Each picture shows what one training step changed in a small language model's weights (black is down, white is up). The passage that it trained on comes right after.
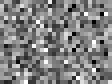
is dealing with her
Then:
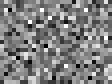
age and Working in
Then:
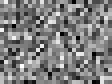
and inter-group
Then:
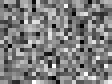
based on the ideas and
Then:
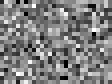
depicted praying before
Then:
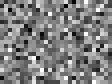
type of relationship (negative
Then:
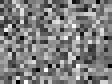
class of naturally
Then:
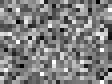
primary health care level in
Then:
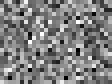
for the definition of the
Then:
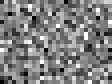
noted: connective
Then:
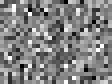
of storage bins.
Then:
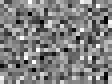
stimuli that in
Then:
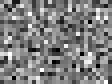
careers. This model will provide
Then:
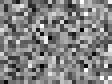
and contains descriptions
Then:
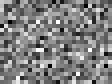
a mobile phone.
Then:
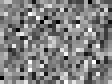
landscape of their
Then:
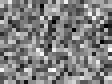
30% of the respondents
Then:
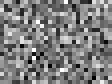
to the component type and the
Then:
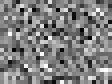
are as follows - i.
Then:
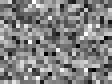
and the educational system -
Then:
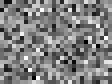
with strain-induced
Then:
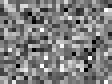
the effect of FDI on
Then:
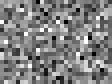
five universities in
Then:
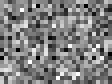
check in the soils
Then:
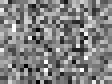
The tongue originates
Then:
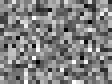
indicating how far below
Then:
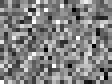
and prosthetic devices
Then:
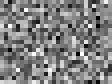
and certain analogue
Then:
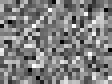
a strong motivation to
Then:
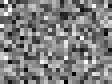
depression are common in this
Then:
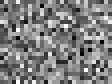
Khanjani &
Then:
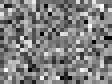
accordance with the fact that
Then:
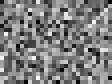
a very thick seed
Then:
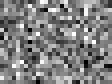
performed a crude
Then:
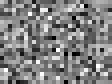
IFS documentation
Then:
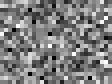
share their insights about the
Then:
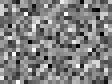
that user-centered design
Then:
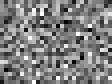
a complex challenge. This
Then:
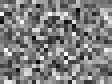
Based on Table 6, for
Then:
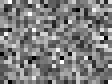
\omega \cdot
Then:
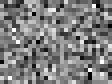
Document are covered
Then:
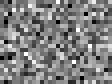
Channel Blockers
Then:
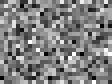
artefacts, like
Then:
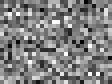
species-rich, more
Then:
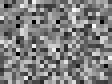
Hosting Dutch
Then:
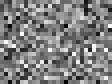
radical generation with
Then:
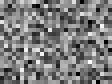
before the normalization process
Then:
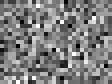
perceive oneself,
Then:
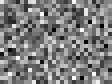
a branch (an
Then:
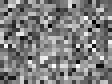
HSD test suggested a
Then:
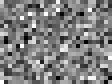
The corresponding author
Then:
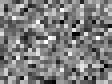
and the initial temperature distribution is
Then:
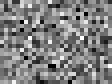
applied to find out the current
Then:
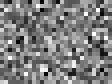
Cover Surveys
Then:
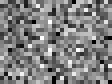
voltage provided by the
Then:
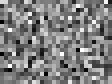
is struggling for
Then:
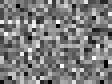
in government entities:
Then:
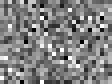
*NATO ACO
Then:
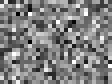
be downloaded.
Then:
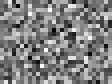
and labor productivity is not
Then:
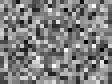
are not in threshold
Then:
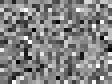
not represent anything but a
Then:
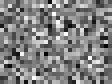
responses] Can you
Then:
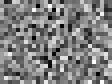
culture, science,
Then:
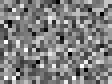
auditory system uses
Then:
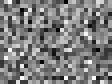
of ecosystems with
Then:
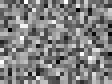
characteristics of students, in
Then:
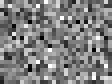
had adequate knowledge and
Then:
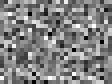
flaxseed control, and
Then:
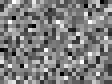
from other competitive products
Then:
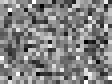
law, which emboldens
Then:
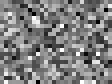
formal or even informal
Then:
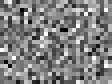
of rotation on the
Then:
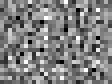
of subnets. A
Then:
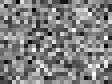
research and monitoring of
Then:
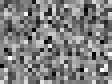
2011). In this context,
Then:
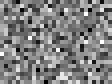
are beginning to
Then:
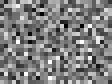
such a notification must in
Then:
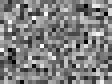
seek optimal green
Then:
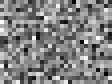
been disseminated through the
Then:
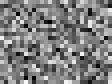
based primarily on the
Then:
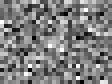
workers with acidic
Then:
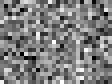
activity coefficient of the
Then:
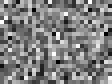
study is to define incidence
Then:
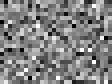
very strong and the improved
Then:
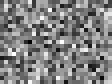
physical and chemical methods are
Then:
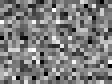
mode scenes,
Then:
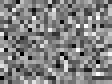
service delivery, in
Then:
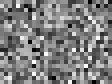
time is up. These poster
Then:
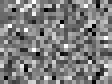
real-world problems
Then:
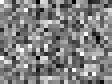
mess free application,
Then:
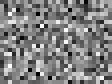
territorial features of
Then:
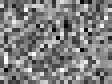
or early clinical studies
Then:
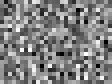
of tools achieving a
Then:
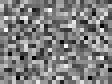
were simple to solve;
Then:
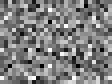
economic, political &
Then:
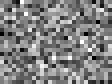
other OPPs on
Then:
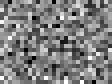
We summarize our
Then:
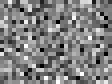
patients. Methods: This
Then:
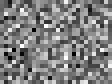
as follows. In the
